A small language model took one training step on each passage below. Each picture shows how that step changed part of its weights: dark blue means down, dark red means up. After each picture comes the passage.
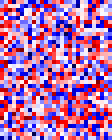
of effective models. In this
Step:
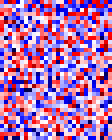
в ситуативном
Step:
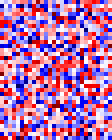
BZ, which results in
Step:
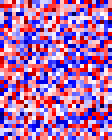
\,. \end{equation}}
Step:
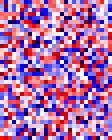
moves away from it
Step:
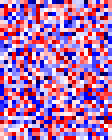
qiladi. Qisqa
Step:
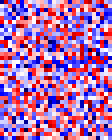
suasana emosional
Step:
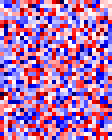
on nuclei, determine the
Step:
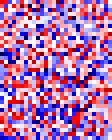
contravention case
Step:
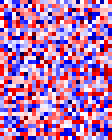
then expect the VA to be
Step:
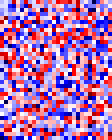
in the PQQCD
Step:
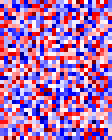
used for the ablation
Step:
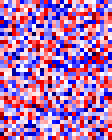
modes or based on new materials
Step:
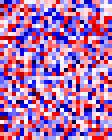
of classical, as well as
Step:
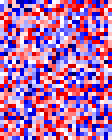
bir yoshlar juda ham
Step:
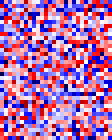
a estrutura e os
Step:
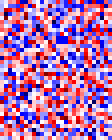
necessidades é parte fundamental na
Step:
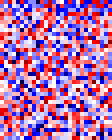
основании закона
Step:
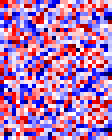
well as other remote
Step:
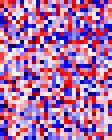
the original MS star's
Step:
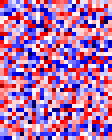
three diagrams. We now investigate
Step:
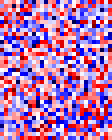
\bibnamefont {Song}},
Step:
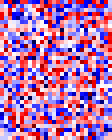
scores reported alongside
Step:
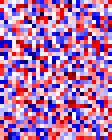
yield and roots quality under
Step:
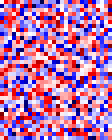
BM can only adjust
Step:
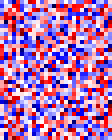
Uni rivojlantirish jarayonida
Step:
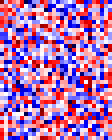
de la cinta
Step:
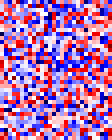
с задачей
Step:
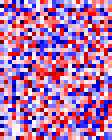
\BibitemOpen \bibfield
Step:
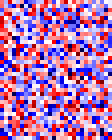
jalb etilgan
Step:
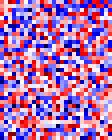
хотелось бы
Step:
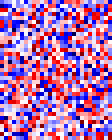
now. Therefore, this shows
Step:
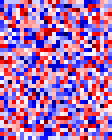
conclusion regarding non constant
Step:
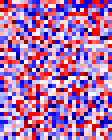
М.: Наука,
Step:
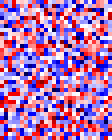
Professor Nakhchivan
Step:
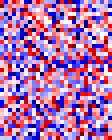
the modifier should not
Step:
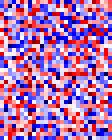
the NV frame,
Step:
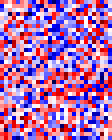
holatiga ijobiy
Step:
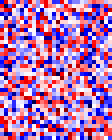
suas especificidades,
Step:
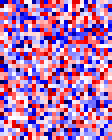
hydrodynamic limit and low
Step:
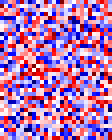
the kilohertz
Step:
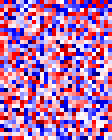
for the efficient design and
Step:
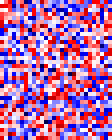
de seus falantes
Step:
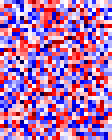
ishda qaralgan
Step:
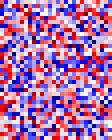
sólidos em São
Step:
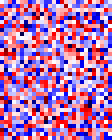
lá presentes,
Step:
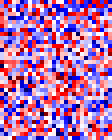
the effective radial potential.
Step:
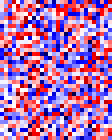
make this choice because the domain
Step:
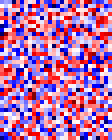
ikkinchi band bilan
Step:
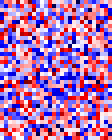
plasmas}. In: 29
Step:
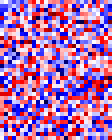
(or likewise
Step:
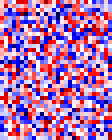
the curve may still serve
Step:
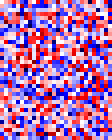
higgs can also contribute to
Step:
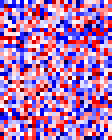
of this study are available from
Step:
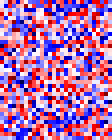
Ведь такие
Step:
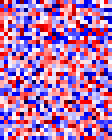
à educação e à
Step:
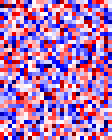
base temperature 10 mK.
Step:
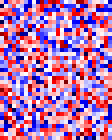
return i < n
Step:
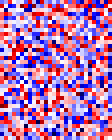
в науці,
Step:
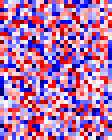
system. In the homogeneous
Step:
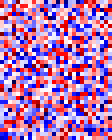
Sasso Pisano
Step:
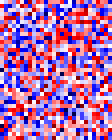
maqsad - O'zbekiston
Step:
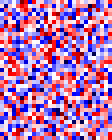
positivity statement in the
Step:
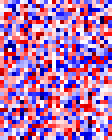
means that we can control the
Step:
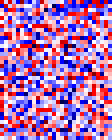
à conduire.
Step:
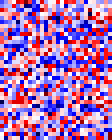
our model utilizes approximately
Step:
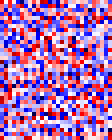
Its Hawking temperature
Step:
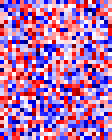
spanning column densities
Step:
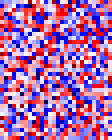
increase in velocity, the values
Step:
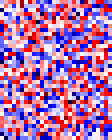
educativa: un punto
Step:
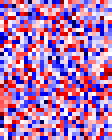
yeni kavramları
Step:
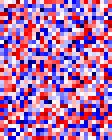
etc. D'autres
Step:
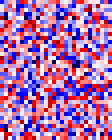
vector or matrix, and a
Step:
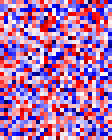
futura. O
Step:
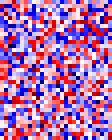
we for the first time
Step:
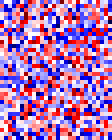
the beam length considered was
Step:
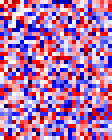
subject to those constraints. It
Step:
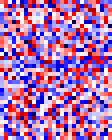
дослідження динаміки
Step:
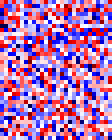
classical literature in the history of
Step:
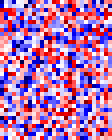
absorption of particles from very far
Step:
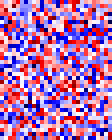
the corresponding author upon
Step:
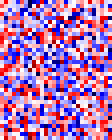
P_i (\log
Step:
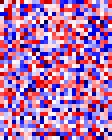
an avenue to
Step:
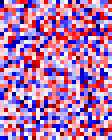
they know of it, they
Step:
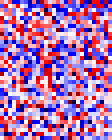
essas tecnologias,
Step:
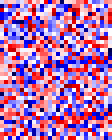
state. Their qualitative
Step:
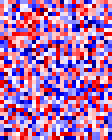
extremos. Ou
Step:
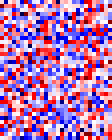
tipo de intervenção
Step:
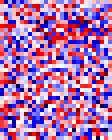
not an analogous result for
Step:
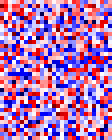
their steady-state
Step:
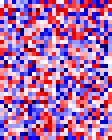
which is the difference in the
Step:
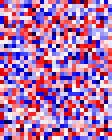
resolve mentions of general
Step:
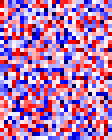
(Stanford Research
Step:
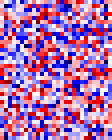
time generalization of approaches to
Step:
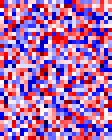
to data or systems,
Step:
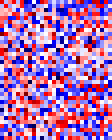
en los términos
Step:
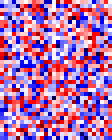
strain, particularly in samples
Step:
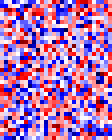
range of densities for which
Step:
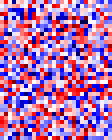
dieser Welle
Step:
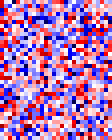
di base del dolore
